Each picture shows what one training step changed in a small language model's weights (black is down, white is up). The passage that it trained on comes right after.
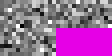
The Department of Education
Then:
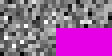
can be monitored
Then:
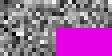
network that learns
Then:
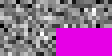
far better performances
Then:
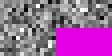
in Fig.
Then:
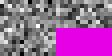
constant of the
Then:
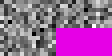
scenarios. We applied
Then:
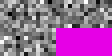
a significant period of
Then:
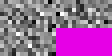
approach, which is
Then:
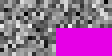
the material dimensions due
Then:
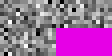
which would take
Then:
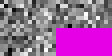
cooperation is very
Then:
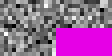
да има
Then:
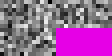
is converted into
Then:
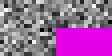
algebra of
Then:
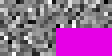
with glucose
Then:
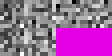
short summary of
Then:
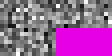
că ei
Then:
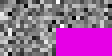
to select the
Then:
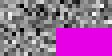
fact biased would
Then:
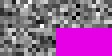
such massive binaries
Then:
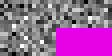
aqueles que
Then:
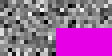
O desenvolvimento do
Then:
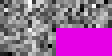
in Agile software
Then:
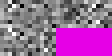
of afterglow
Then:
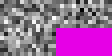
majority being 5 years
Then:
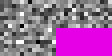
de São Paulo –
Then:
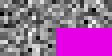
No Aluminum
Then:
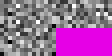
feed condition, their
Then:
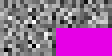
habit can also
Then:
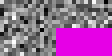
training stage focuses
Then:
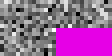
the RGB
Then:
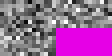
either in liver
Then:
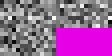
uchun amaliy
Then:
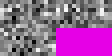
by simply making the
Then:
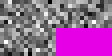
each other and then
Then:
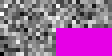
film has a
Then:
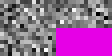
Considerando que
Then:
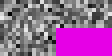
to spatial density.
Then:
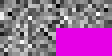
to build,
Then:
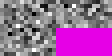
and gardening
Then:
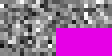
UR and
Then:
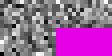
образования в
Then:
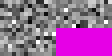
The mutual influence
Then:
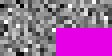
build STEAM
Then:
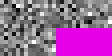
that these objects would
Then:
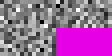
axis direction. We
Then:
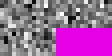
when available transition
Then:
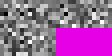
delivery systems are
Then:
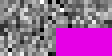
plate. After
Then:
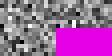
identified with the fuzzy
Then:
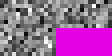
in the SLA
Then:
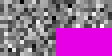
assumption, we infer
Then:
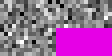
the computer.
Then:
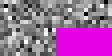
Method: This study
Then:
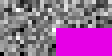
vertical beta
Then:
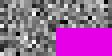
also performed.
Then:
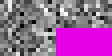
this case, the
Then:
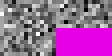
ingress of
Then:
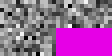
had significant differences in
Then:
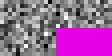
are extracted,
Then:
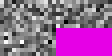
V vs.
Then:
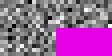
también con la
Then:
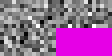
They might cluster,
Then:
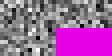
No. of days
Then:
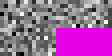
We selected two
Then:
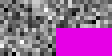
By recalling
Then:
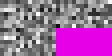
urbanized developing
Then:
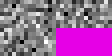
contributions to the spectra
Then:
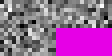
Additionally, the
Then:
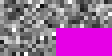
of the project as
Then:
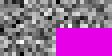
tidak dapat
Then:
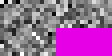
kind of disorder the
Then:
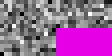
the contribution from the
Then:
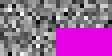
to be determined is
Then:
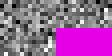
classificadas em
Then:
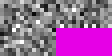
and community reflection
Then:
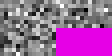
Canadian Journal
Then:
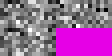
Have communications
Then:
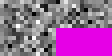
and the components of
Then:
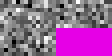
created based on
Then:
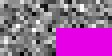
and $\alpha$,
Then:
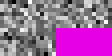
We specify the
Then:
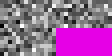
menos se
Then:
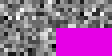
- kichik
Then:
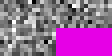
that I bought
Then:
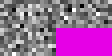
ease, lack
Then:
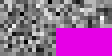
the recent precise
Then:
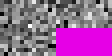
endurance skills
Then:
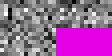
statut de formation
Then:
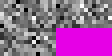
another invariant
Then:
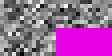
of the physical parameters
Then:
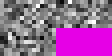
of national energy
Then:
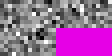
master equation}
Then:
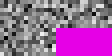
added followed by addition
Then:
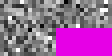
з цим
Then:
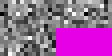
This transference
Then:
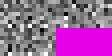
requirement categories
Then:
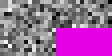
emitted in
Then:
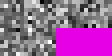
stock in the
